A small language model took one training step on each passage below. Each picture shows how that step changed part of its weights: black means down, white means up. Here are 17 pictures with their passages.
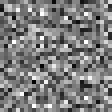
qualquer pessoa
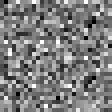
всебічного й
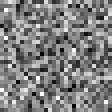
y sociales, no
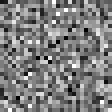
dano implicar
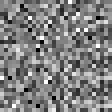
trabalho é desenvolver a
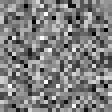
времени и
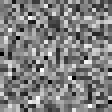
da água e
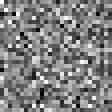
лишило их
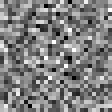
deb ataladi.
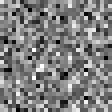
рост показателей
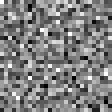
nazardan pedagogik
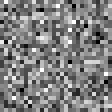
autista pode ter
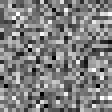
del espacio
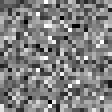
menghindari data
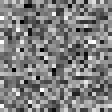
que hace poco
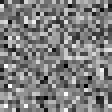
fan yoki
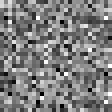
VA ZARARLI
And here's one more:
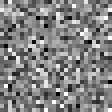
transcendente ao
